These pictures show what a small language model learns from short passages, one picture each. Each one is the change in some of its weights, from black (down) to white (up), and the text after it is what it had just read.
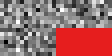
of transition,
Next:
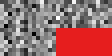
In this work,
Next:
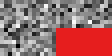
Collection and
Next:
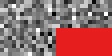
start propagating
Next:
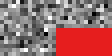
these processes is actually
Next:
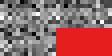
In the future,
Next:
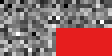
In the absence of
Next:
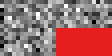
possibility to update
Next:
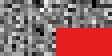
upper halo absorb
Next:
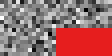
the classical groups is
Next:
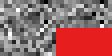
query result} &
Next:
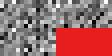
limit of the
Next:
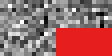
SEDs. While
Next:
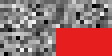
Here we focus here
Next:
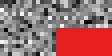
and $z$
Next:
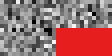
gauge is continuous through
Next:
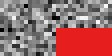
where ideally
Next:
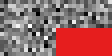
should be minimized
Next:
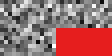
results obtained by using
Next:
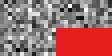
slightly different mass due
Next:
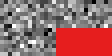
ignored when
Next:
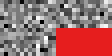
gradient interior and
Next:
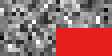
show that both
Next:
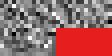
the solutions are more
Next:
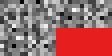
transfer onto the
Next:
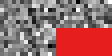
the privacy risk
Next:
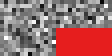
systems, basic
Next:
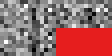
desired channels can be
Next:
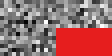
comparable hit
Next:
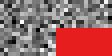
suppress the abundance
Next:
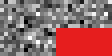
ten times more
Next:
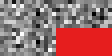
is defined as
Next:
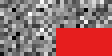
from coordinate system 2
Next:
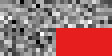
we substitute
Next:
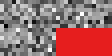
Then the equation to
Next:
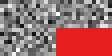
be examined
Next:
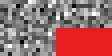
attention locally coherent
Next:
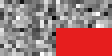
on recursive
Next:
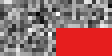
beta decay with
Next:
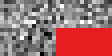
First, we do
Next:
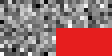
object with the
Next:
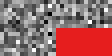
bias selects
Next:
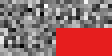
chosing the value
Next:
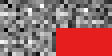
and C).
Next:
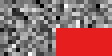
AGN host galaxies often
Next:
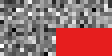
of the polarized
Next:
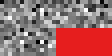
a diagonal matrix with
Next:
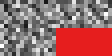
In this regime the
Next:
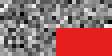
the most likely value
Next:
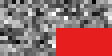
is localized around the
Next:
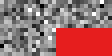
photometric studies, stellar
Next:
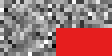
this cut by one
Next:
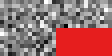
able to effectively limit
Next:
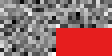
the cylinder
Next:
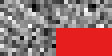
with a quantity that
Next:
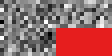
critical point the
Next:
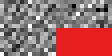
over the local
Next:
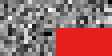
made of a
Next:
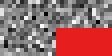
one exact value.
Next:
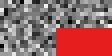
lines mark the position
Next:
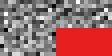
and infrastructural
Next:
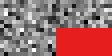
and thorough
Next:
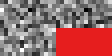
domains (Fig.
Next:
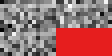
model but the
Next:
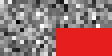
scores on
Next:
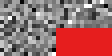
the alternative ways has
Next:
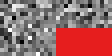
as in Example
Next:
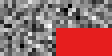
distinguishes between
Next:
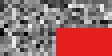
The ``Rich
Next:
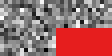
purely numerical. The
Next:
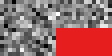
be written as
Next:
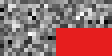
noise is key to
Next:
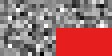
decomposition, after a
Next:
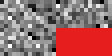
an EoS that
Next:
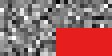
e)$, where
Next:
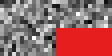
$m$ in
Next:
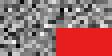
high saturation level and
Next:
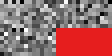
is represented in
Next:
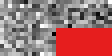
on dynamic light scattering
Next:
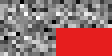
and an average inference
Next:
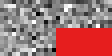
calculations we will use
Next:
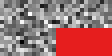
cases, the massive
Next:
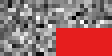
which a unified
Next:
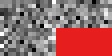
stars lie about the
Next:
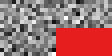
the methods we use
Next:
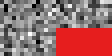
LHC Higgs precision has
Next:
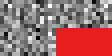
optical conductivity of the
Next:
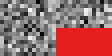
front of the
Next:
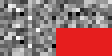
scaling, would allow
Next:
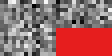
interaction radius. We
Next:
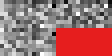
on the number of
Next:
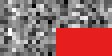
It also provides an
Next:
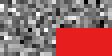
echo sequence,
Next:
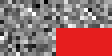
freely with an
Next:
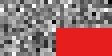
modern numerical
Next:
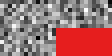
of mass measured for
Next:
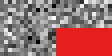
large field of
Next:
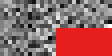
the blend
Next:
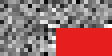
the patient of
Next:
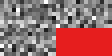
energy component, the
